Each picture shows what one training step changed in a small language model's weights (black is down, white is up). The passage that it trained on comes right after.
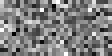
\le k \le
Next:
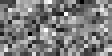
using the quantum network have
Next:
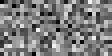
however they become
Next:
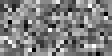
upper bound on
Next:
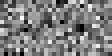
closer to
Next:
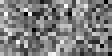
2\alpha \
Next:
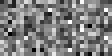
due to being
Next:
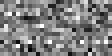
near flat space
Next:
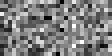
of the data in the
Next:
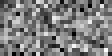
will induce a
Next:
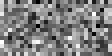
both sides with
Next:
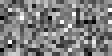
a system of gauge
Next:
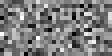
a magnetic excitation
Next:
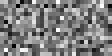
Noam and
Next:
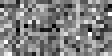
= \Gamma^\gamma
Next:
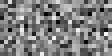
low temperatures the energy
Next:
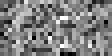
by interlayer
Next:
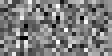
frequency of positive
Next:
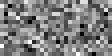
objective function,
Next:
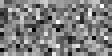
the subsequent
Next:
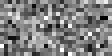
of arrays and
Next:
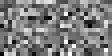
for the behavior of this
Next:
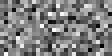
dominate with
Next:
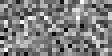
magnitude of the
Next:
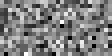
the number of observed
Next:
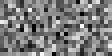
traveling ray
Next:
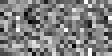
dark field images
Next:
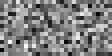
group in $D$
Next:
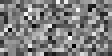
level the corresponding average
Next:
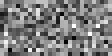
the upper or
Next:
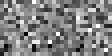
The acceptance
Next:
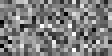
shed by stars,
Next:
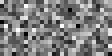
hyperref to
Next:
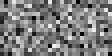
fall on different
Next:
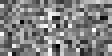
of ion density results
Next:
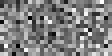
{Ralb -
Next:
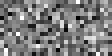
a lower bound for their
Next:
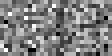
the functional measurement
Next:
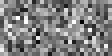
sum of two terms:
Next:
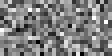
these edge states are
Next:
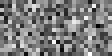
ppb, or
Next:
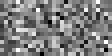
functions. By the
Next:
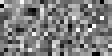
blows up.
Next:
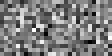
However, it is
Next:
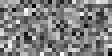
in neglecting
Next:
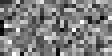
and in the proposed
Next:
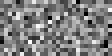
(t)$ is the
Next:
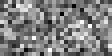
coefficients and
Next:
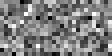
is putted that
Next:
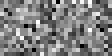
dashed curve
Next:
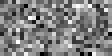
followed. It
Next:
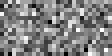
above methods for
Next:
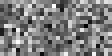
to a medical
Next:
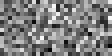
makes it a
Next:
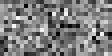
the betrayer
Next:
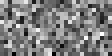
has a higher free
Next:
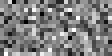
infinite and a
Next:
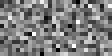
is certainly
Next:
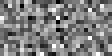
We demonstrated
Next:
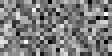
c\wt c
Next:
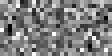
the thermal and
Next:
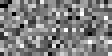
still to
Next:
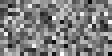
we can explain
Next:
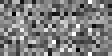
In addition, we
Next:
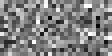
Not repeated
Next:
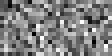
and then render
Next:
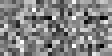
(1) for very
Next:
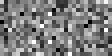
to emphasize
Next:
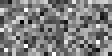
from the scans
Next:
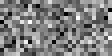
a period that is
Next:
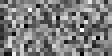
these results was presented
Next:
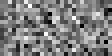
respective graphical results
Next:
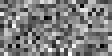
of each individual
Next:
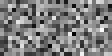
the companies in
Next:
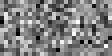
class DIII
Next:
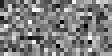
in tBLG
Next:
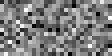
Such a behavior can
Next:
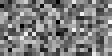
as long as possible to
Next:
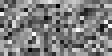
of couplings. In
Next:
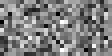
the laser field
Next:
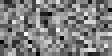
not observe the
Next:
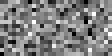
one agentic
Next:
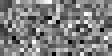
for addressing
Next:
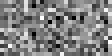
logistic regression
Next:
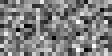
it must be that
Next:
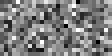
from them.
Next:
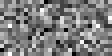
We merged the
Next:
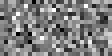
there are very rare
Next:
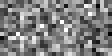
The resulting integration
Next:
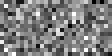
slow change of
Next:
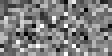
We are already
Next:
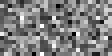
The mass measurements of
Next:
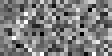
level, close
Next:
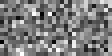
under consideration,
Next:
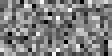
typical rheological
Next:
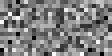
the cosmic
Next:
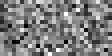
suppression. Our
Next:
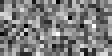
been translated to
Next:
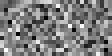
with this integral
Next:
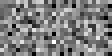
\centering Proposed
